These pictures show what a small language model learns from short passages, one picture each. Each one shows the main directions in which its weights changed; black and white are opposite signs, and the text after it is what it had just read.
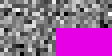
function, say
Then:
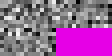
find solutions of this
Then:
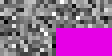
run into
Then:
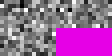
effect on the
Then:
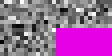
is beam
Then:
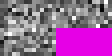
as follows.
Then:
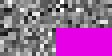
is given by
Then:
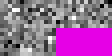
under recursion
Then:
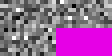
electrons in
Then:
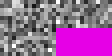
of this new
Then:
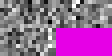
their difference to
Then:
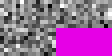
By induction,
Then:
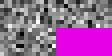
an operator in
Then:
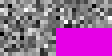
As $\ell$
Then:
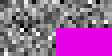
prefer the
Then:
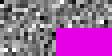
open sets
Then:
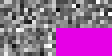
gravity and
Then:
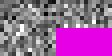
the proposed
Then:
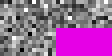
1$ for
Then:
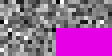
row represents
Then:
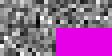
an agreement
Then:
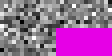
induced by the
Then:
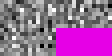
a line field
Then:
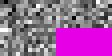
wind with a
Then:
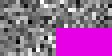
a deck of
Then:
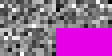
quantum state of each
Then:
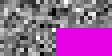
is compact in
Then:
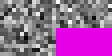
be written
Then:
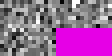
an extension to
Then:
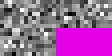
is the main
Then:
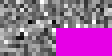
the different processes
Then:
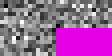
including the
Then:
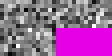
by Theorem A.
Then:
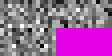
the contributions
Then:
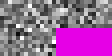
is not uniquely
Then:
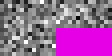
k} \in
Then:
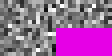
a factor of
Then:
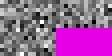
the intersection
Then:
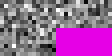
Yi and
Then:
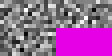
representation of the
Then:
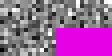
We emphasize
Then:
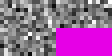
respect to different
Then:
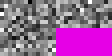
\] and we
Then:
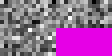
density estimator
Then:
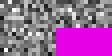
can pass
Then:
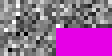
in spots
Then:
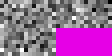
properties in the
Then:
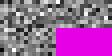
should not
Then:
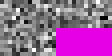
\mbox{ and
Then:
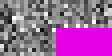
the assumptions
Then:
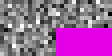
the field equations
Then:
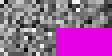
masses are
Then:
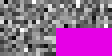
a noise
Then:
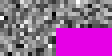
consequently the
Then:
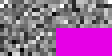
case of the
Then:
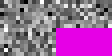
for fully
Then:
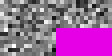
out tasks
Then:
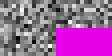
derive Eq.
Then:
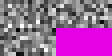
the higher order
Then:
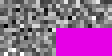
The time step
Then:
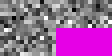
observer, or
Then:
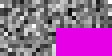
finite number of
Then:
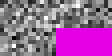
leeds to
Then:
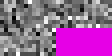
TE component
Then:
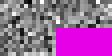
relaxing the
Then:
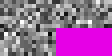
intensity is
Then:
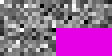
for any of
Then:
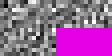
a radius of
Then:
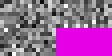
the DSC
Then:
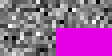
at $\sim
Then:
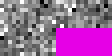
LHC will
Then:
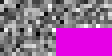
search also
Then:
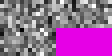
solution of one
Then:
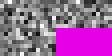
length of
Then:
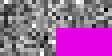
5.0 system
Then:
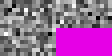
defined by the following
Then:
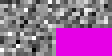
normal generic
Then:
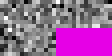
that this should
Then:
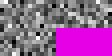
if the SM
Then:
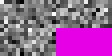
over the solar
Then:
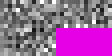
the kernel
